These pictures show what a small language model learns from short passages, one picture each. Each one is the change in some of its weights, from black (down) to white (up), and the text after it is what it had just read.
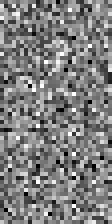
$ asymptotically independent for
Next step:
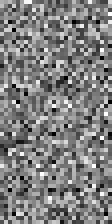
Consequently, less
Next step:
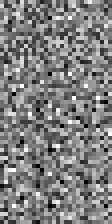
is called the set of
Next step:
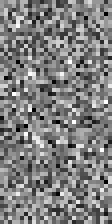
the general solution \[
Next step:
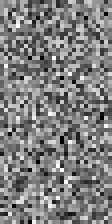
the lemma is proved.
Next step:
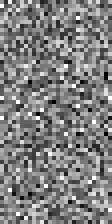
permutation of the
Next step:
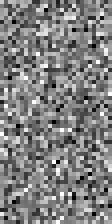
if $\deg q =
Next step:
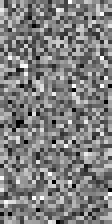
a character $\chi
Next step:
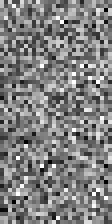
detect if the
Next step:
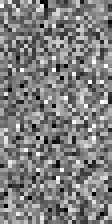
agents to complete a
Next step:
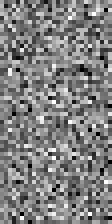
in Section 1.
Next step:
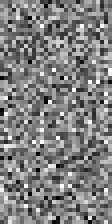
close to $\frac
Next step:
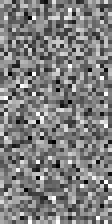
conclude the proof of
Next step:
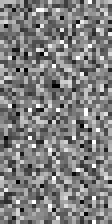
+ {{\partial
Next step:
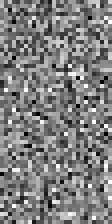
case of the canonical form
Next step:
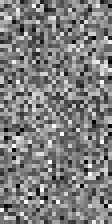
connected components. \hfill
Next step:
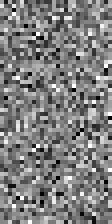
and scaled projected
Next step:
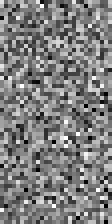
also a morphism of
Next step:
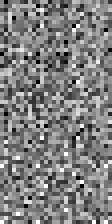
\vdots & \vdots
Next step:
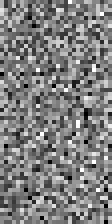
a closed subset of
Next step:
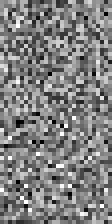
the image of $\tilde
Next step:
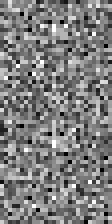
triangular lattice where the
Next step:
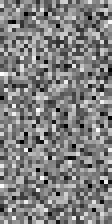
Society of
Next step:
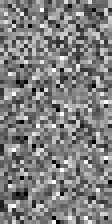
Moreover, suppose that for
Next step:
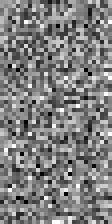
second case, we use
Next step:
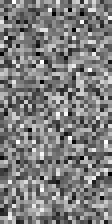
t) \mid
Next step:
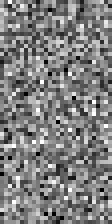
$\zeta$ is called
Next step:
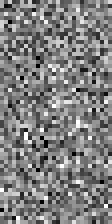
> 0$. This follows
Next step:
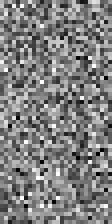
index that run from the
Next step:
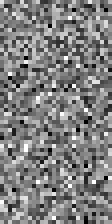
does so in a way
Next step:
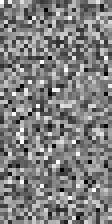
depends only on the upper
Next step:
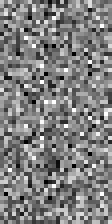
their participation in
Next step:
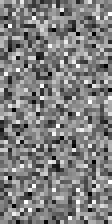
by distributivity there is
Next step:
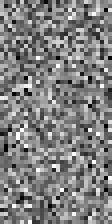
in the department of
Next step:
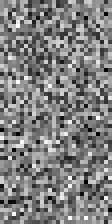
the boundary cases in
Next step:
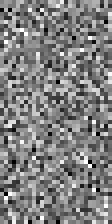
Bernoulli variables
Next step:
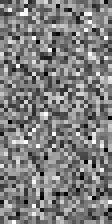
lower (as there are
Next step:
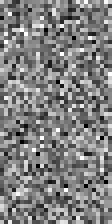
Blue line shows the
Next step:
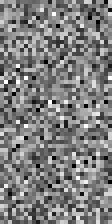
It is worth
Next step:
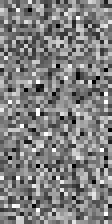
top eigenvectors
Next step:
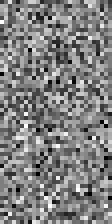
this work is the notion
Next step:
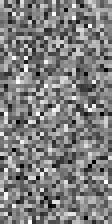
to the proof of
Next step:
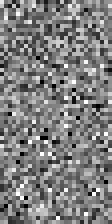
well-defined for the
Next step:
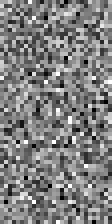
kernel is a function of
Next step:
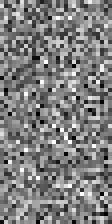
is relatively oriented if
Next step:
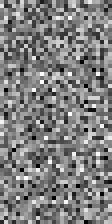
is a finite projection.
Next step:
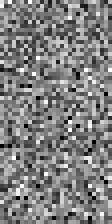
structure (in the
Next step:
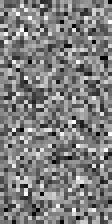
1$. This CC
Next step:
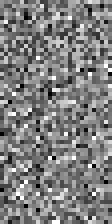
leads to the following
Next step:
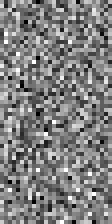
of $S$, such
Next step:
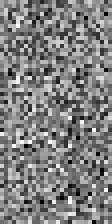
the extended system.
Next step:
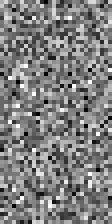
recall some of the standard
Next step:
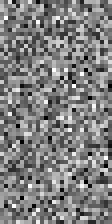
preliminary estimator
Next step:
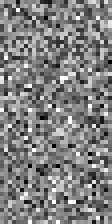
lower level problem follows
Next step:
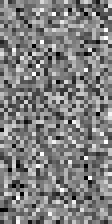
bijection}{\rm For
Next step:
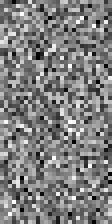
stock, in
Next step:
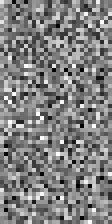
general SO problems without
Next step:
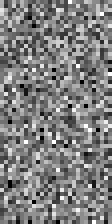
avoid trivial
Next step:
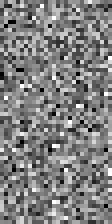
represents the minimum distance where
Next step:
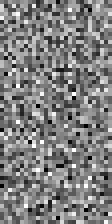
$3$ and do
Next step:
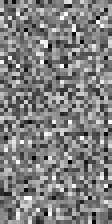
il existe
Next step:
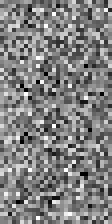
The structure of small
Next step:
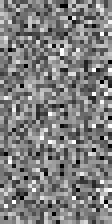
2.1 yields
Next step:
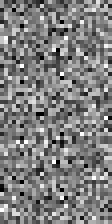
\bigskip where, as
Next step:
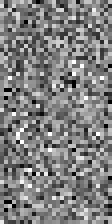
of the Euler formula
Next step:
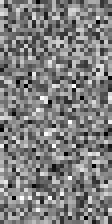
distributions one expect
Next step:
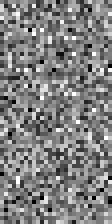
$G$ is
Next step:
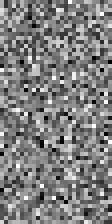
a differential calculus
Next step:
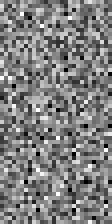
be more precise,
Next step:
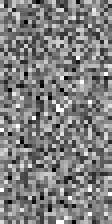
of $x_l
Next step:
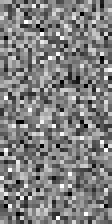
true. For $\alpha
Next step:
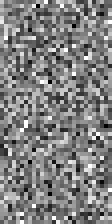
In particular, the
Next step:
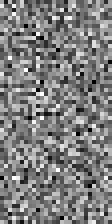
and robustness
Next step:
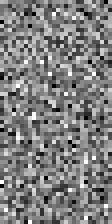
Let~$K$ belong
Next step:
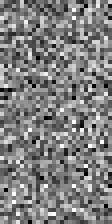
\rightarrow \mathcal
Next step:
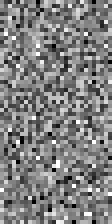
y$, then $x
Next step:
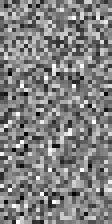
over its minimal field of
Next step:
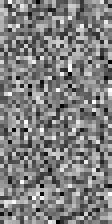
$\le d$. The
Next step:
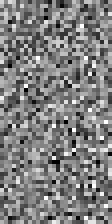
it to develop the
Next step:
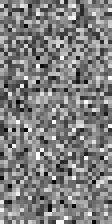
for large $t$.
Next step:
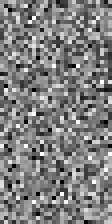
there is a weakly
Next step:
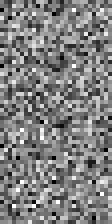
\tbyt \
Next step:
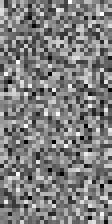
a torus" is
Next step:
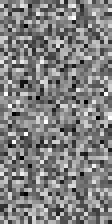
for much better
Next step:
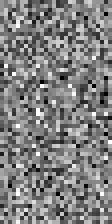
the uniform finiteness
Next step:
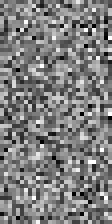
-\mu \right )
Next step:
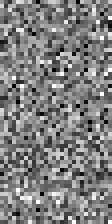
privacy of the
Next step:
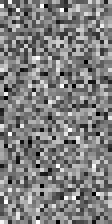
ile Spacelike
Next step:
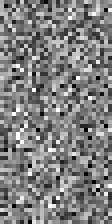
in the orbit topology induced
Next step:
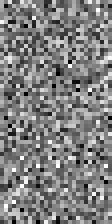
regard, the
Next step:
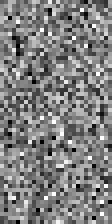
an $r$-dimensional
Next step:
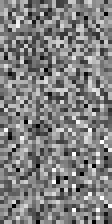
the algorithm is to
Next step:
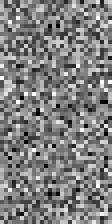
randomly chosen subset of
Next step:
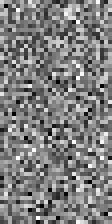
polynomial ring and then
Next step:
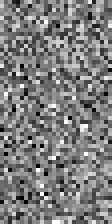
Next, we prove
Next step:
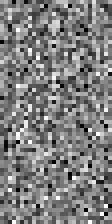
following section). In the
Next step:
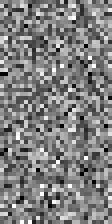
for the projection from
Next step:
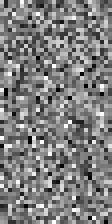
on $E$, and
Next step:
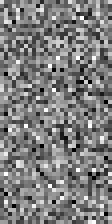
symmetric partitions) and
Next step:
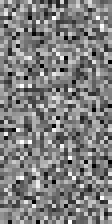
their inclusion} relations are
